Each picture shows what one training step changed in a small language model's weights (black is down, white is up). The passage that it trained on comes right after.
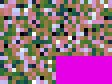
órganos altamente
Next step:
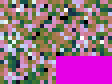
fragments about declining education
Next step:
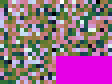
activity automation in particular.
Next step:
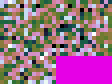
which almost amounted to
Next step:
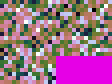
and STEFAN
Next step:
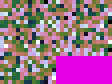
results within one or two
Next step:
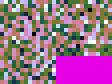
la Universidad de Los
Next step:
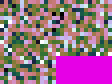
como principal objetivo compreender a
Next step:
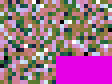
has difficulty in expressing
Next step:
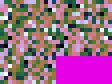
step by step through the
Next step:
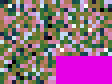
community stake holders'
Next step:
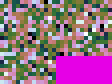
especially the early ones, were
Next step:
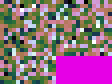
composer works, as well
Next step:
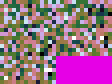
своей актуальности
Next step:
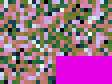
buffer was used to
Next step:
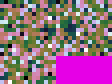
severely weakened the
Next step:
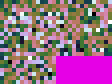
morphological characters.
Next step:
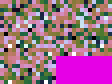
to describe the consent
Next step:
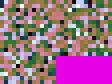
Performed SMV
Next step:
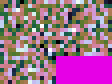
a new discovery on the
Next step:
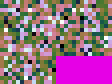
na distribuição de
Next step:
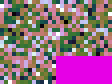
quarter of the
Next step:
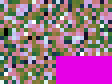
large scale testing especially in
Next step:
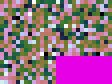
Currently the capital,
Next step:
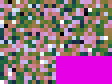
not appear to be true
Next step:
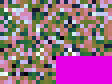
of both efficacy and safety
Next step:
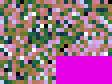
showed a recovery rate of
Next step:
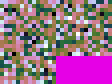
learning experience, filled out
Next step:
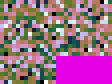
more clearly show the advantages
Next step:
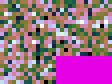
the above languages.
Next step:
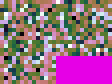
breastfeeding practices
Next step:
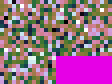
energy efficiency. Several
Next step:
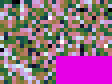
configuration for the selection of
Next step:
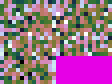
З цієї
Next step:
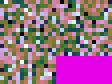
avoid disease or regain
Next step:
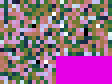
begona o‘tlar
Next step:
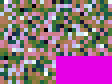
several iterations were performed
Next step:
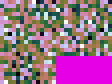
should group elders based
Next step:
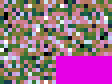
media literacy for future mass
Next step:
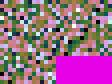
creating electronic textbooks
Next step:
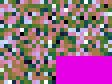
разбираться в
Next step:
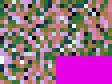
size to quantify organic
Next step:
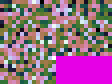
think that boriding is
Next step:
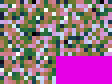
are highly aggressive
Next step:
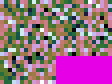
aging specimens was
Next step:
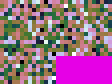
that that the lowest 1000
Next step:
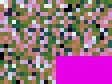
Mango hold deep cultural
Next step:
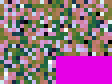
- PRODANOV,
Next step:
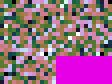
the American South where
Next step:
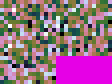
are the most frequent symptoms
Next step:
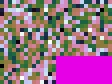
state of terror in the
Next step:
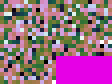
15 15 How often do you
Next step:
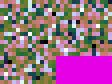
professores e alunos
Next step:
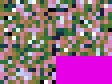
Ranto Canal,
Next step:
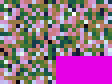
practical, legal, and
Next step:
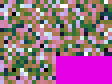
de bulos es mayor
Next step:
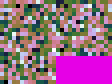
и решаются в
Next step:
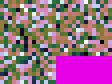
Conference Proceedings.
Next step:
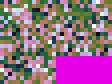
of CAD and evidence of
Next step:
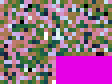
он становится
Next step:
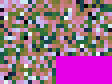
infective endocarditis
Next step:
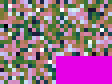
of meat. The main
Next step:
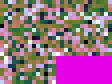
constituye una infracción
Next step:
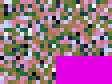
: A \rightarrow B$.
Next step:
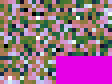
Studies*. Unpublished
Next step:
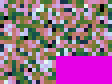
Se describe el conjunto de
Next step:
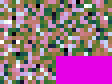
proved Banach
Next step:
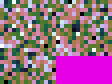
ResearchBib Impact
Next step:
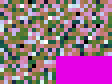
optik tolali
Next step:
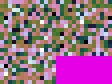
hygiene at an appropriate
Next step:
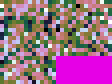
Asegurar el
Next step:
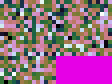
Greek aquaculture
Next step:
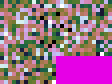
a crucial role in its
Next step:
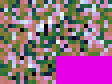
the Study The populations of the
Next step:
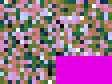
abilities with long-term
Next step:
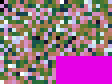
of No Significant
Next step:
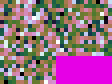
Periods included: 11
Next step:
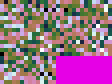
le même ordre
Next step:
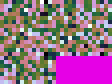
respiratory system, especially
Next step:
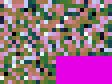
el conjunto de indicadores
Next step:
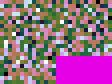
approaching the hitch
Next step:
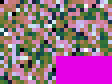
As such, devices require materials
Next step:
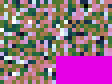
different from those found in
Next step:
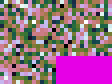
Educação de Jovens
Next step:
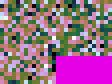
ideal Education system will be
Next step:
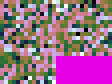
8. Mammadov,
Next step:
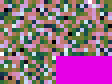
Estudios Sociales*,
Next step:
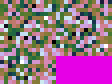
17. Телицын
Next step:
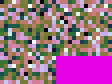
Die Kultur der
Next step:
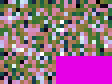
with mental well-being
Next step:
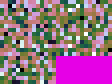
FPA 640 \times
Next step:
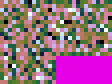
various complications occurring as
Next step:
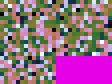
infectious diseases.
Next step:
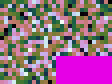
consumption induced by the cloud
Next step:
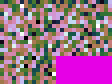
sources. The study found that
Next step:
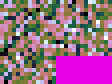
types, lead to new standards
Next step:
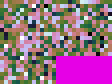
balita terutama pada
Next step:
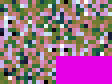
détendu, et
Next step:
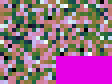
consistent with historical practices of
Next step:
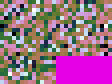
implement effective management must understand change
